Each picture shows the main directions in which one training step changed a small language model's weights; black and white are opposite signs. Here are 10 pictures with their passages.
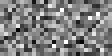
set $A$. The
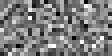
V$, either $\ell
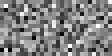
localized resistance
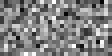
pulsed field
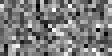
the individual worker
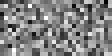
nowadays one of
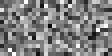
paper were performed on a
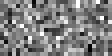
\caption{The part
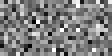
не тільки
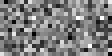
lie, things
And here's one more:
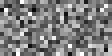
Sharipov va
